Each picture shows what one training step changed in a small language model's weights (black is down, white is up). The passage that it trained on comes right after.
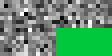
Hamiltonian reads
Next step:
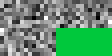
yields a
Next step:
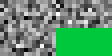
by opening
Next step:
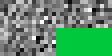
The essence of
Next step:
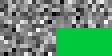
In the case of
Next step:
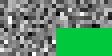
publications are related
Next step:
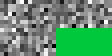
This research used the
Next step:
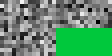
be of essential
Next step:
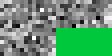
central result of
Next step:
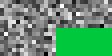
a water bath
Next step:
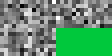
of $D$
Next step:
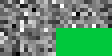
of at least
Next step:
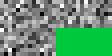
related to Social
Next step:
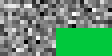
NEMA is
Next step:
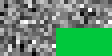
Center of
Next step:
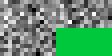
C}$ is called
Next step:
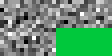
application of von
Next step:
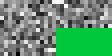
boundary. We may
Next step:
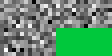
the functionality of
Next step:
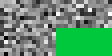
case of external
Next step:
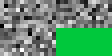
but also between
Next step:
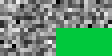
attack leverages
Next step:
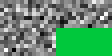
by standard chemical evolution
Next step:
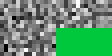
knowledge, technological
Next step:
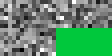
design process, and
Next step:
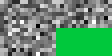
and a threshold for
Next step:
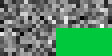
bright sources}
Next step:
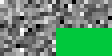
algebra, and this
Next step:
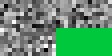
electro conductivity
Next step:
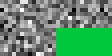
in this regest
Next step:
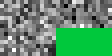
me without his or
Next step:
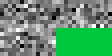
\int {\rm
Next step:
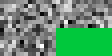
an individual to
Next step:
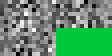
of how the different
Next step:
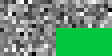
This condition is seen
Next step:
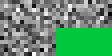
After all,
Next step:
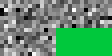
n}$. We call
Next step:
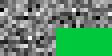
by individual crossings
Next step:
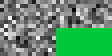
to the red scatter
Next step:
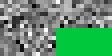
teaching to
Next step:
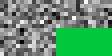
In this work,
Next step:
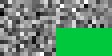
grow about 6 cm
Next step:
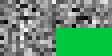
of context in the
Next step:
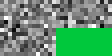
strength. Figure
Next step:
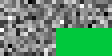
apply to these
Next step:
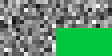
easily reduced.
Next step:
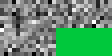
used to estimate
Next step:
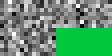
upper limits and
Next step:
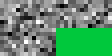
context of game
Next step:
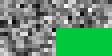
limit of small
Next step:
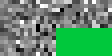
and Law
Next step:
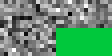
profiles for a
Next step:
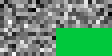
AP –
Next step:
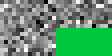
and rich
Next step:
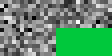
males and
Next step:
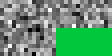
two α
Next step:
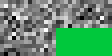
lists circa
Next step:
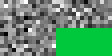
objective is to
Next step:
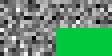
by invoking
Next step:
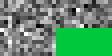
utilized as tools
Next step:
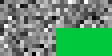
to accurately ground
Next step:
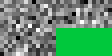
the operating mode
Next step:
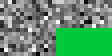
adopted for
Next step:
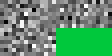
of valuable
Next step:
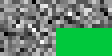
the NF
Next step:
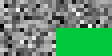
but not least,
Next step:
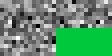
data, mechanical
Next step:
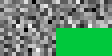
the determination of
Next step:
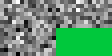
in Qasr
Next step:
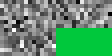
is not assumed that
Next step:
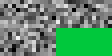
\rangle =
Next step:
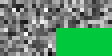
same magnetic bandwidth
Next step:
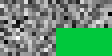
is not clear if
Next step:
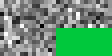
peer review
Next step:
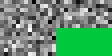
the performance and
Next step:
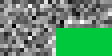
infants failed
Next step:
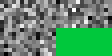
more unstable
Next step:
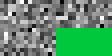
This provides services with
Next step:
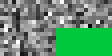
used, because they
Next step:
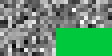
queen of
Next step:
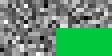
chiral perturbation
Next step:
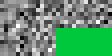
In the first channel
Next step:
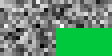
Room temperature
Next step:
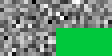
the female
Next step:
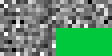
therapy less
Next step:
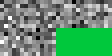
to smaller system
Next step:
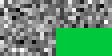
given time in the
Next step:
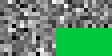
of test result.
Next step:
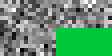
teachers involved in
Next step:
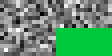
present a weakly
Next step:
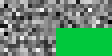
table 5: Table
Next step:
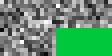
leads to improper
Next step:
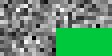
university students of
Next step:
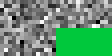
clearly showed that
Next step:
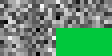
usage of words
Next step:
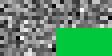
seat in
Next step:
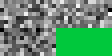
can be seen in
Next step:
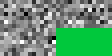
Through comparison of
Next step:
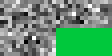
supervision of
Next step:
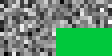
more likely to be
